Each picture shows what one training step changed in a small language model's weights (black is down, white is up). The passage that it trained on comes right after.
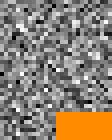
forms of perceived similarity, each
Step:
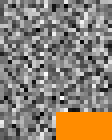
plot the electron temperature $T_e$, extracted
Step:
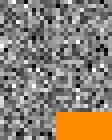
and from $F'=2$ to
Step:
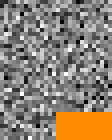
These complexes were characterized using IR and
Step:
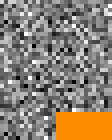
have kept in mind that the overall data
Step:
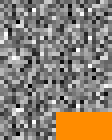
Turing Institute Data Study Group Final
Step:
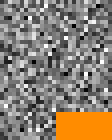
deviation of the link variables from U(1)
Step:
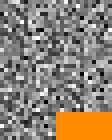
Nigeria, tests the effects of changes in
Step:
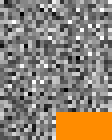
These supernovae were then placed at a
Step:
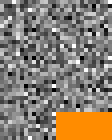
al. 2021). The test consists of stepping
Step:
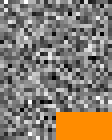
a general statement about S-invariant
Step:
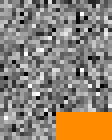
revise the geoacoustic theory of
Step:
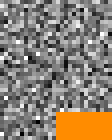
settings, i.e., different models of human
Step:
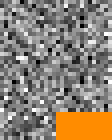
often compromised due to linguistic
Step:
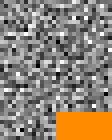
existence of quasi-static solution for hard
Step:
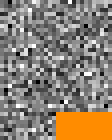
performance of heat pumps in very cold
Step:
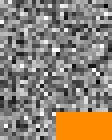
K epidermally, but under the influence of
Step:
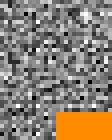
r)^\dagger \psi_2(\zbf
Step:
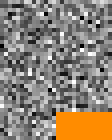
explained in section 4. Finally, the conclusion
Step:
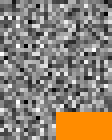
needed to sensitize the lower resist
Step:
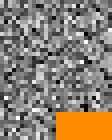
Managers being {\it required} by law to
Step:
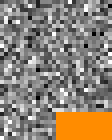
Luvsandavaajav et
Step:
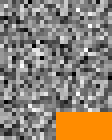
Introduction The GSM is actually the most
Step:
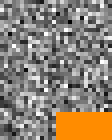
values for singular values of the first order. The
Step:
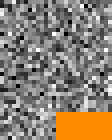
in lattice oxygen is crucial, as the Fe
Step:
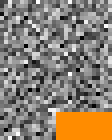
interpreted as excellent). All of them were
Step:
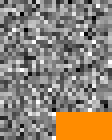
for coarse, while the impurities after
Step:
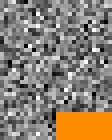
risk, is evidenced by a higher
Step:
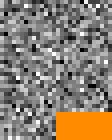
the expected number of links in the
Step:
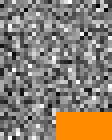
of similar sizes were randomly collected during low
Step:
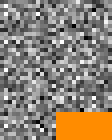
has already found its way into teaching too.
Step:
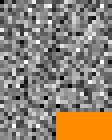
must come from higher order corrections to the
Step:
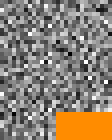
aggressive market volume penetrating
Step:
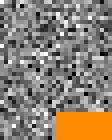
is an obligation for Muslim
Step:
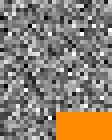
women in their perception and evaluation of
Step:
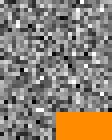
This work is supported by the National Key
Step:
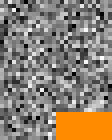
say, the vertical direction across a
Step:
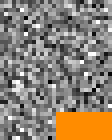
researchers from the biological science field.
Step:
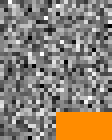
color profiles, while the spatial patterns associated with
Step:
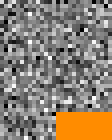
and analysis are discussed in Section 3 with a conclusion
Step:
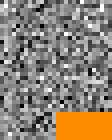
Therefore, Laduni science is considered as a
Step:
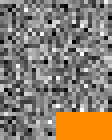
a continuous function in both the time domain and the frequency
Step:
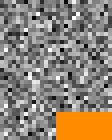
initial and final absorptions, A is the
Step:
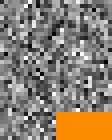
of the synthetic population. Name Type
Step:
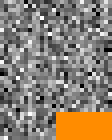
of them are mathematically equivalent. In any
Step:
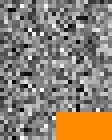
the situation with boundaries. Intuitively
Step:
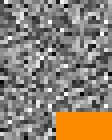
parameter $\delta$ is of the order of
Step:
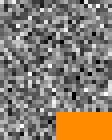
the medial axis, arbitrary order of
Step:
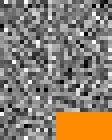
in Chandapura, a village
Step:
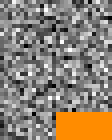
time-dependence, one may have to
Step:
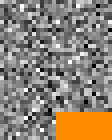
of reasons and logic. Pastiche in
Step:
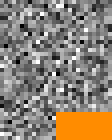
source. In addition, since J2028 is
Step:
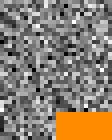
negative $p^0$ so that momentum
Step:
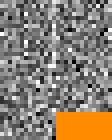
fungal communities in soil, whereas the influence
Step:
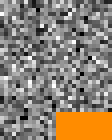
novel true-triaxial compression experiments with
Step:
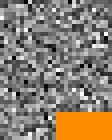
to the skull of the astronomer,
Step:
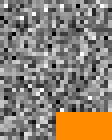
we perform computational simulations under similar settings to the
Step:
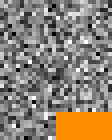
comprising 635 real-world first
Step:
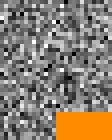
TreeRay} energy bands work together:
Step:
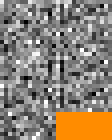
be related to the kinetic helicity.
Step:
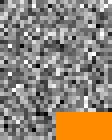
actual operating conditions. Therefore, it is
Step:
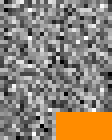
proposed by various researchers [2].
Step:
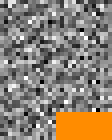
Psychological well-being as, optimal
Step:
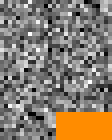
for strategic audit it should educate the
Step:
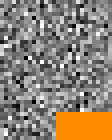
the transcriptome response to Fp in the
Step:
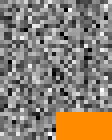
same setting, a larger number of agents
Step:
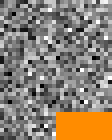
hydrogen transfer from the C site to the A
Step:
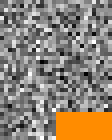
subscript is the particle rank and the
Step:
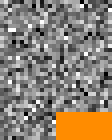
of files modified together. Result:
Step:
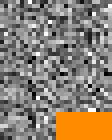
encouraged not only to improve, correct,
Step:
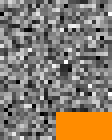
energy sources that are clean, sustainable and
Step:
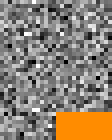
obtained from fits to the real part of the
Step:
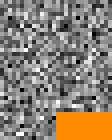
some periodic turbidity oscillations are
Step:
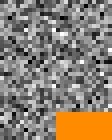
logic of repression. The second aspect
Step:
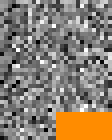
, \end{equation} where the electronic spin
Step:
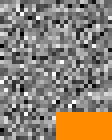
OQPSK-DSSS variant.
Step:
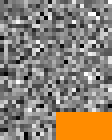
had been reported in the literature until now. The
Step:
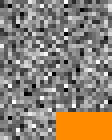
is the mean of those obtained from the neutral and
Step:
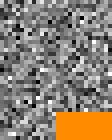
solution with concentration of 37 g/l strongly
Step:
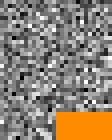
m²), fiber length, total fiber
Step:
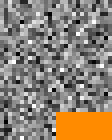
'chapathi' rolling
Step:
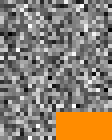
has the same E at a later time. There is
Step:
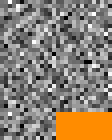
not part of the study and the data collected were
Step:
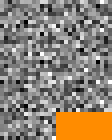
\right)\nn\\ && \times
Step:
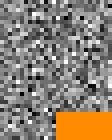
so on. However, many of the conventional
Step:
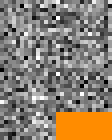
and gender effects on undergraduate
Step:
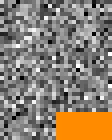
Aqua fresh 0.78
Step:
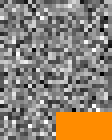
to solve. To overcome this issue,
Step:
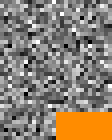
teaching experience. His area of interest includes
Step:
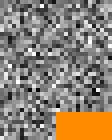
*hordniae* E91 respectively
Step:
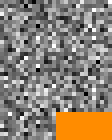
% The induced metric of the brane becomes
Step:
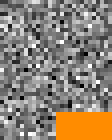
can show resonance bumps, if they are
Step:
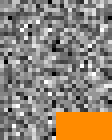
resist middle ear negative pressure and no significant
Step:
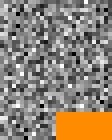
In summary, we have computed that
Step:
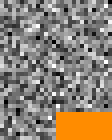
thyroid disease, it may be diffuse or
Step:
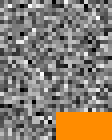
in the storage capacity and the addition chains
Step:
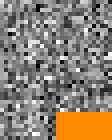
have periodicity $h(\sigma +
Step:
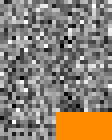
The background estimation (described in
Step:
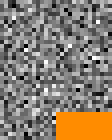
while creating new products? Product
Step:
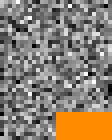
a B isolation variable rather than a
